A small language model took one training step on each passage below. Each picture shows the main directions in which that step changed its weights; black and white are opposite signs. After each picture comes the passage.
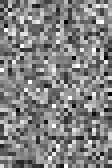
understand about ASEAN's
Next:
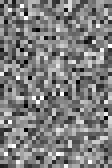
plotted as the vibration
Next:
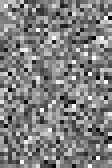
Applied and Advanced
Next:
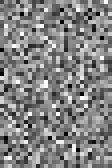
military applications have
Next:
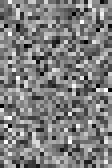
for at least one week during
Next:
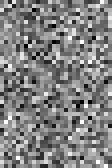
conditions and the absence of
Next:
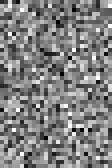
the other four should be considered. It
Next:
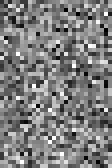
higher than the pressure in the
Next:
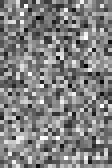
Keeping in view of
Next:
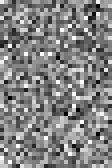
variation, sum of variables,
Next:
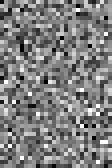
indispensable part of
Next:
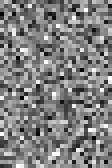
lamellae. Material
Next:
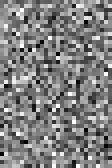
Similarly, in the
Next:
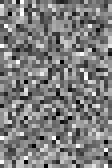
as user stories. In
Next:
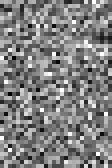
had experienced working in
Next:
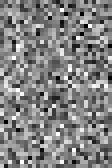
the management of anemia.
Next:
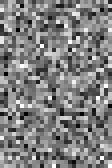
uN$ with $-kT
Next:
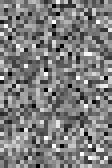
key contributors and trends
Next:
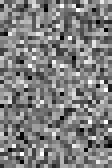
Our basis for this
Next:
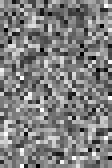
14 years old.
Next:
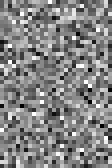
and allowed to stand for 30
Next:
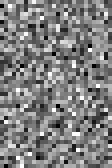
of the developmental childhood
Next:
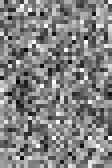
as described in chapter
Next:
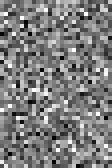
parental income,
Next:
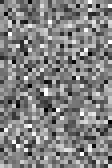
and pottery remains have been
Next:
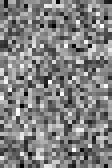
modulation of the wound
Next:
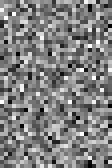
over to *cismet
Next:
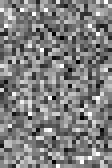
Geneticists work with
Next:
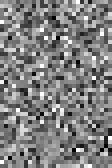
insight into and a chance to
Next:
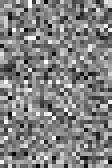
‡These authors have
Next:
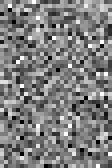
presented in Table 1. Table
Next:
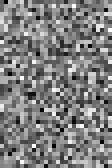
= \nabla \cdot
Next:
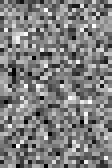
evident when the formation of
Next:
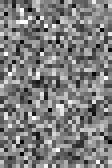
of a beam. - The
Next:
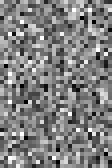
prototyped. While
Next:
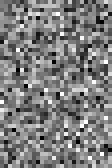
trust and collaboration among
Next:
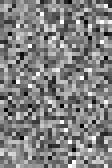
proceed according to the following
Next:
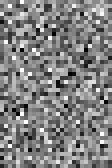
crimes Climate science This
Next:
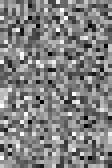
of A-Z crown
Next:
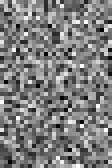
and mandating full
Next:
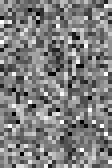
to the gestational age within
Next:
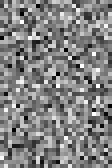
no 4 of Fig.
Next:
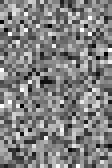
this second connotation, mainly
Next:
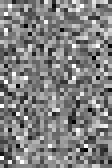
France, May
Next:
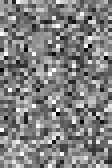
on the essence of the
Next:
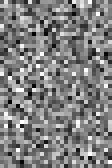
toxic environment (for example,
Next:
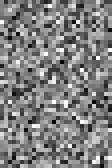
of its cultivation.
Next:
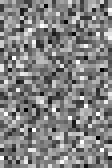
as it relates to their
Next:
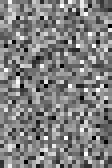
a perpetually scalable
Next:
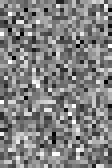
d Thickness or depth,
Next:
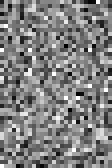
connection for one second every 3
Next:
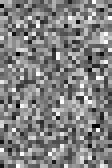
study from Taiwan in
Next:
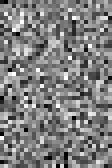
on. In this regard, there are
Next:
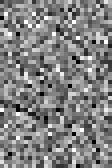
deviation from optimal conditions,
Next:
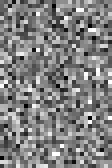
or hybrid designs.
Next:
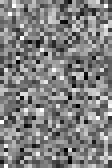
the software development process. The
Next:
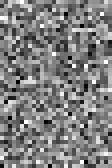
970. Figure 6 Boundary
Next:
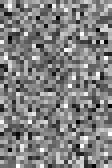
purposes. This information is
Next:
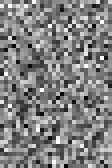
result of an architectural
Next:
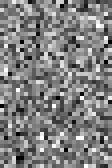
and tourism, tourism
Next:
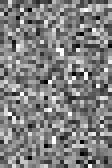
the management outcomes of
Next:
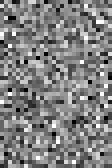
protect customer data and combat
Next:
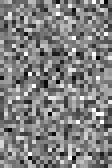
their role in inspection,
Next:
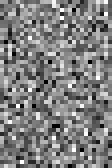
in the laboratory sections and
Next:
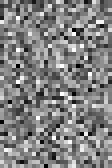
in the coolant flow at a
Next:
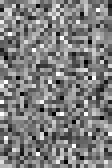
[2]. Several
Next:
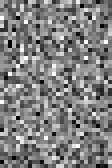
evolutionary entities with
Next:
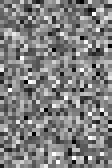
the 'photometric
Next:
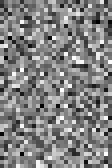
direction. Table I shows for
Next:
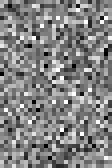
more motivated, creative and
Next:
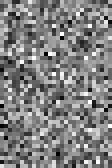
identify noteworthy
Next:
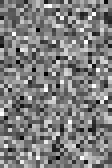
America are
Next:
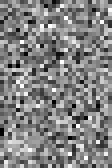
was to evaluate the behavior of
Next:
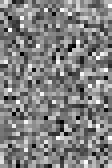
*position*. But the
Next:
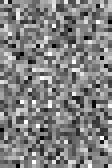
how most third graders
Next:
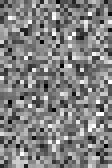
three technological components are required:
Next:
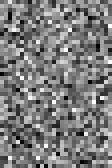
benefits. For this
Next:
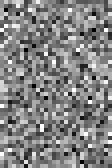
is multiple times higher:
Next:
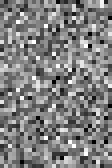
of the power system as the state
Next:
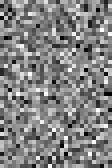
we investigate the dynamics of
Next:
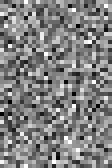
than those of our study, they were
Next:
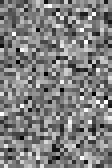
America and
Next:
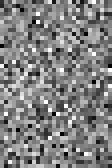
12 hours of
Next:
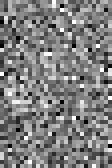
is actually restoration of
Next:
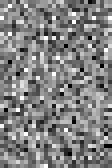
when the nucleus is
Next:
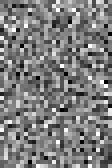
is displayed as well,
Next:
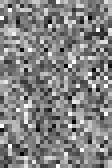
data based on the methods of
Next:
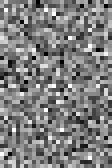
divider method It is
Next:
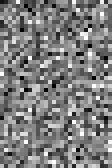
N-S Davis
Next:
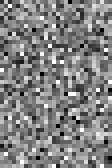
assessed nurses' knowledge
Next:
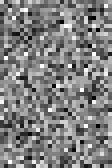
field of medical imaging has
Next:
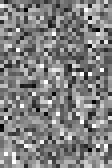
the characteristics of the message
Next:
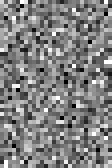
other than 2:4 or
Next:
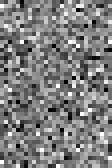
to resort to social assistance
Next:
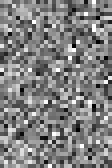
mediating role of export
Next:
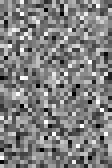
m and n , the random
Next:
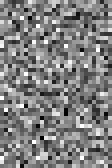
is viewed as an
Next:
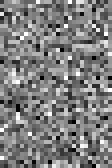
the degree Course.
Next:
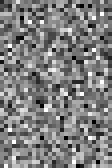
In terms of legislation,
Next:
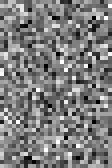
conflict (FWC)
